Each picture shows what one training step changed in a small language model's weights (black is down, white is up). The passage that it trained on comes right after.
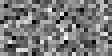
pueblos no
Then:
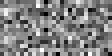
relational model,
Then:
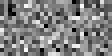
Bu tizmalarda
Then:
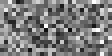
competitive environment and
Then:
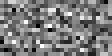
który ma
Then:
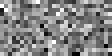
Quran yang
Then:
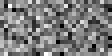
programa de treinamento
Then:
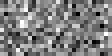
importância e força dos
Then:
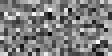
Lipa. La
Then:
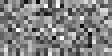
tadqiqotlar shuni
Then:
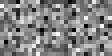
y ECV en
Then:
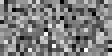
áreas de trabajo para el
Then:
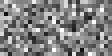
tarkibining ularning
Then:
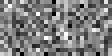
Makassar dalam
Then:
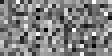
the physics
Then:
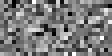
hamda kasbiy malakalarni
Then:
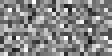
mamlakatning iqtisodiy
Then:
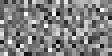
instruction for
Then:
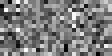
выявил устойчивую
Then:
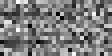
и организованности
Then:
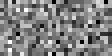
five nonunion
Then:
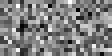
prefikslar va
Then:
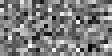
prévia não será
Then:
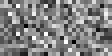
yelimlar bilan
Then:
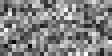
Respublikasi Qizil
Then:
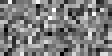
aux comportements
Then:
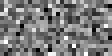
отчётов об
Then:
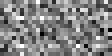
P. et al.
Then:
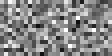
O'zbek tilining
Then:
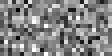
inspiración en
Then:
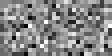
klinik va
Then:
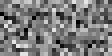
и области применения.
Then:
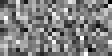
Ularda bosilgan
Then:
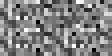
». Pour
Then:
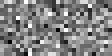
esa nafaqat
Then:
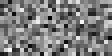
pedagog va psixologlarning
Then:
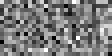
При рассмотрении
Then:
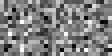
puede, en el
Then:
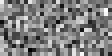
operacionais no pico
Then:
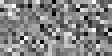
1, Nop
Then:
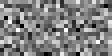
sifatida aytishimiz
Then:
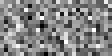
S. Turaev
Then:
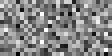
sayin ortib
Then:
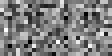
этиш ўрмон
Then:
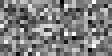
preguntas de investigación
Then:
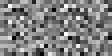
Profesor de
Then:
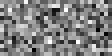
vitamin C va
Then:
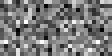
доповідь про
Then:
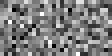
humaines via
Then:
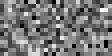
e interpretar los datos
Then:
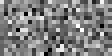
em que procura
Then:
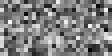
urbanas. Este foi
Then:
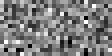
sua proposta, o
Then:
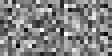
de factorii de
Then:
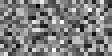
strukturasi xususiyatlarini
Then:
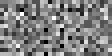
construídas com
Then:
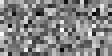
ijtimoiy himoya
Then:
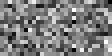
yaratiladi. Shu
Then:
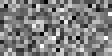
sugar, takes
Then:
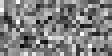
educação básica.
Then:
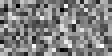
validado da literatura
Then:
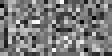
internal potential and
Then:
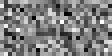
keltirish mumkin.
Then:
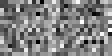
назарий ва
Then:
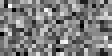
número de suelos
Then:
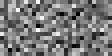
Effect of
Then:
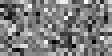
детей являются одной
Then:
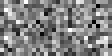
Formulation Ce
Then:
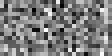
e a formação docente no
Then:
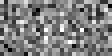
noch relevant und was
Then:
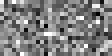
sob demanda:
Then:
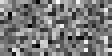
adicto acabe
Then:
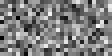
novos campos
